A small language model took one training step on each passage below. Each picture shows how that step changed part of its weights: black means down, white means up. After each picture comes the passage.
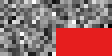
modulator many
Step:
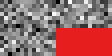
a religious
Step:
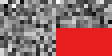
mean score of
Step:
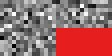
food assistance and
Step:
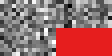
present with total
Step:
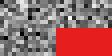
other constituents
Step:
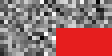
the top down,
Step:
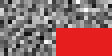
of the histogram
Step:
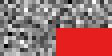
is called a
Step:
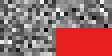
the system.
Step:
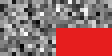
enhancing key
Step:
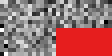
with a particular
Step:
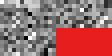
social, and
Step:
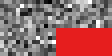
wave vector ${\bf
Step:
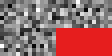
Leidens –
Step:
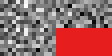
character of the
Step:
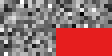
foi a transferência
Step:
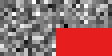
más inclusiva,
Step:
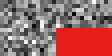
Such states can be
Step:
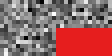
possible to obtain similar
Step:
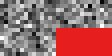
children and individuals
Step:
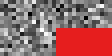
chemical components in
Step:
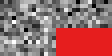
en cuanto a
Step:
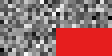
the case of
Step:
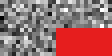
6 hours,
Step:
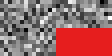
therefore the subscripts
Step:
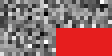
in strength of
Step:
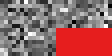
states correspond Table
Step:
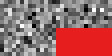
But this is not
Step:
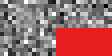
shared characteristics,
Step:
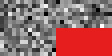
in Pedagogical
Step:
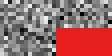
to properly
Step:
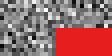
system. This study
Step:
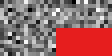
this paper, we
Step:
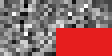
rotante e che
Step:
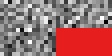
to sections of
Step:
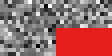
the south of
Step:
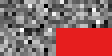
requires deeper
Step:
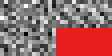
accurate value for
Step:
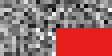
tratamento relatado
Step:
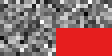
safety secured system
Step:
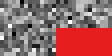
en razón a
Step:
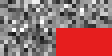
condition is usually called
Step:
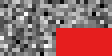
from Konya
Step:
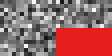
las mujeres
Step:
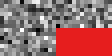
Working Group
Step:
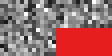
students mentioned that
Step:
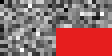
de absceso
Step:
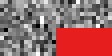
berish uchun
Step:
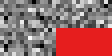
viewing the
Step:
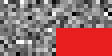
most significant and
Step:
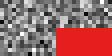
between reference and future
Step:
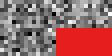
media and popularity
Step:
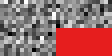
one value of
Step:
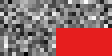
a contact binary
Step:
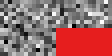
a set of processes
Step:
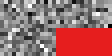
free parameters from the
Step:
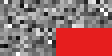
does not only
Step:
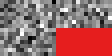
Special Relativity
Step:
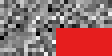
a clear distinction
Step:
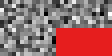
of KK modes
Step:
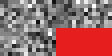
fluid with coefficient
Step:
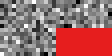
silos. It
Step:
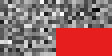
the lowest costs.
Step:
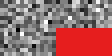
and Davis
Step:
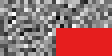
caused by
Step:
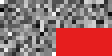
selects the
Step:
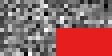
in adolescent
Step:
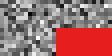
average latency by
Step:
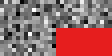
are natură
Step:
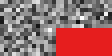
set it does not
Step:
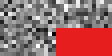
an IT solution
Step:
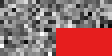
these manifestations
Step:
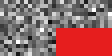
at lower temperatures compared
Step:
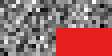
spectrum was corrected
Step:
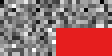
these energy terms and
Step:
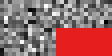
with letting
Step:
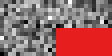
learning of students with
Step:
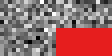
therapy with the
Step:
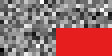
the solution of
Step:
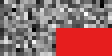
recent survey.
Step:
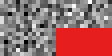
business requirements. In
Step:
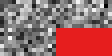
A BASIS
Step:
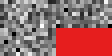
Kalman filter
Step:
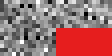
will transfer well to
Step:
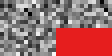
advantages and
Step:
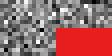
minimize the
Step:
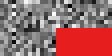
top of each
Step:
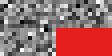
use of the natural
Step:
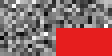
light behavior in
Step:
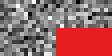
business continuity strategy
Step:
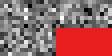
among nursing
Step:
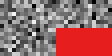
agent can
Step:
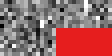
Parque y los
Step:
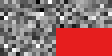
a model of
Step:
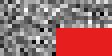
is the period of
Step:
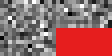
fermions in
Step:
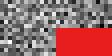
the organization. The
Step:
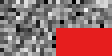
phase III studies investigated
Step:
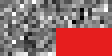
animates all patterns
